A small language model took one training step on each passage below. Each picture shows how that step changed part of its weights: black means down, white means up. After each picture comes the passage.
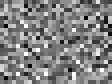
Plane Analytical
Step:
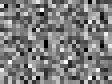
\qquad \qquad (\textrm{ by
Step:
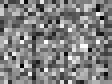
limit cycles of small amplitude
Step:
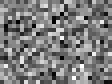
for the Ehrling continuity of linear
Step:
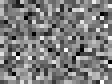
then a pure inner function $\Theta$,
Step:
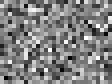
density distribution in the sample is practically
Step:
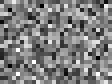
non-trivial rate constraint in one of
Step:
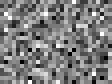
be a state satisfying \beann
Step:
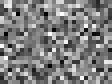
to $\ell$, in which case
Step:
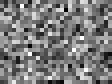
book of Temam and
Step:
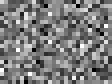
continuous-time counterpart of the
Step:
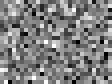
sphere or a ball. It is clear
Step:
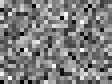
the augmented $\si-$algebra
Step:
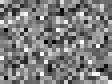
Theorem \ref{mainsec1}.
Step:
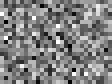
\begin{center} {\normalsize
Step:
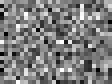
mono coretractable.\\ \\
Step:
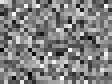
well-defined or useful, as one
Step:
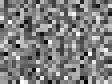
step size $\lambda$ can be
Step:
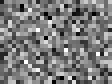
functions, \ie\ those
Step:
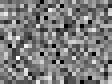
from above. For suitable distinguished components
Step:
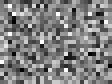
showed there that if $s$ is
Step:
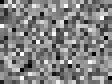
from this article proved to be useful.
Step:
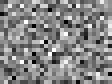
fields may therefore be infinite dimensional.
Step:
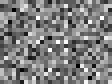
but is not a good representation in the
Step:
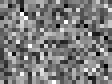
divide the $\NIL$ solid
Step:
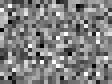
will prove that if a single
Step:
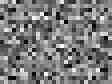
\subseteq \kap$ belongs to
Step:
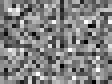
Convex analysis. Princeton Mathematical
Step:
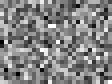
the accumulated network loss over
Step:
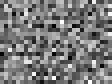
mantissa] $\times$
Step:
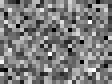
$B'_i$ for the action
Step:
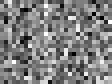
models are introduced for boundary behavior.
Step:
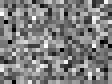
\begin{align*} \langle
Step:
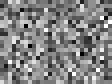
all knots with crossing number 16 or
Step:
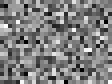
Let $Q=[a\colon
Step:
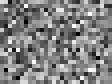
the next two sections, and use the
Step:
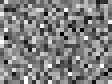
problem (the boundary operator is the identity
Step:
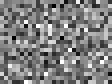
time $\tau$. The point measures given
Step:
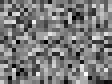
which gives rise to a component of
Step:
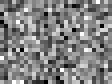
this test we consider the classical problem of
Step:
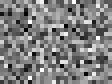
randomness preserved} If
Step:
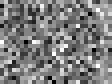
A}$. \end{corollary}
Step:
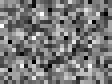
\tensor \delta_e)
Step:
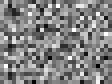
Kailath–Segall polynomials
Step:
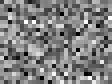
the height pairing is known for divisors at
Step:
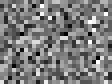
the union of a presymplectic
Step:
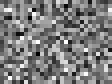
the $ADE$ Theorem. A
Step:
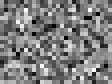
an eigenfunction of the system
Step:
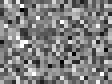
to as a motion. This motion defines
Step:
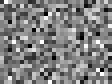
$G^*$, is geodesically complete
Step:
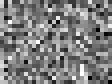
known fact that the Segre embedding of
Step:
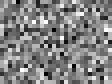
$s$-step CG method produces
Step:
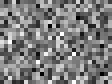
network $G_{\sigma(t)}
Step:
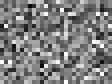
that ${\rm Aut}
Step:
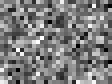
X_P$, the Lie
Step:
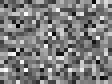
a zero adjoined, by
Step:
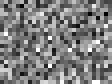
step $t = t_1
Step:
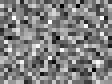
tame. Then we describe exact sequences
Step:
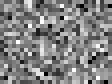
farDI% \finishproclaim
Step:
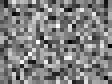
present a Serrin's type
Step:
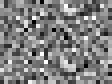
differential matrix. Utilizing the boundary
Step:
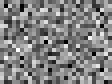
trajectory of each particle is a simple
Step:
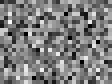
us recall the definition of a
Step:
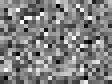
filtered chain complexes. We may
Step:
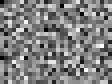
\`a lui seul les
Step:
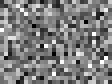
must be irreducible for generic $g$.
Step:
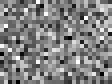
are spanned by $\left\{
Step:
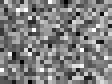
repeated with the Markov chain defined on
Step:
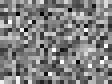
radius $R$. The math arXiv
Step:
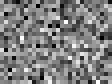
$\eta$-stationary point for any
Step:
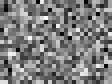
lends itself to completion in a different
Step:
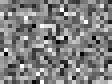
Wasserstein distance based on generalized
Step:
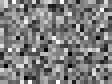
Laplacian $\Delta$ acting on a
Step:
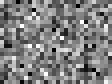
with $C^\infty$-coefficients
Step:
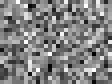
only consider the cases where the rings are
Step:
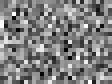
dimensional $X$ (Theorem
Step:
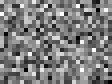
prevented by the following behaviour of
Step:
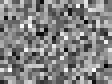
parts of the entries are in general
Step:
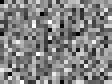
the Fourier series (1) can be
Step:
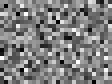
first-order formulas is defined by:
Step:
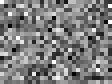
k]$-factor, say
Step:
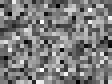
\Gamma_{\varphi} \dx \\
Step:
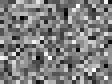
not determined by the axiomatic
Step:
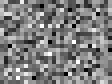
case of a complex torus $M$
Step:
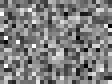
{\scriptsize $(B_3\times
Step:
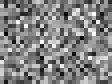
\textbf{Proof: }We will
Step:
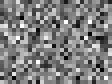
$\delta>0$ be such that
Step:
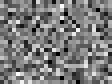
\setminus \Sigma,$ \ $\dim
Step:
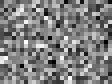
graph $K_n$, then
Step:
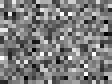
+ 1$ locations, and the
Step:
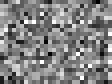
It is easy to see that
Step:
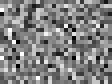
channels, which includes
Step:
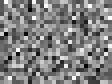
(i.e. the coefficients corresponding
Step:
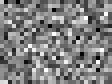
than that of abstract bases and matrices for
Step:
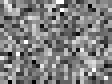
the discrete topology. Define the multiplicative linear
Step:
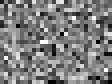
us to determine the degree of polynomial
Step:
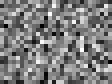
of two-dimensional algebras with basis
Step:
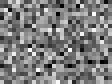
some circumstances, a
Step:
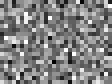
unsigned adjugate
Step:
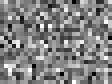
>0$, there exist constants
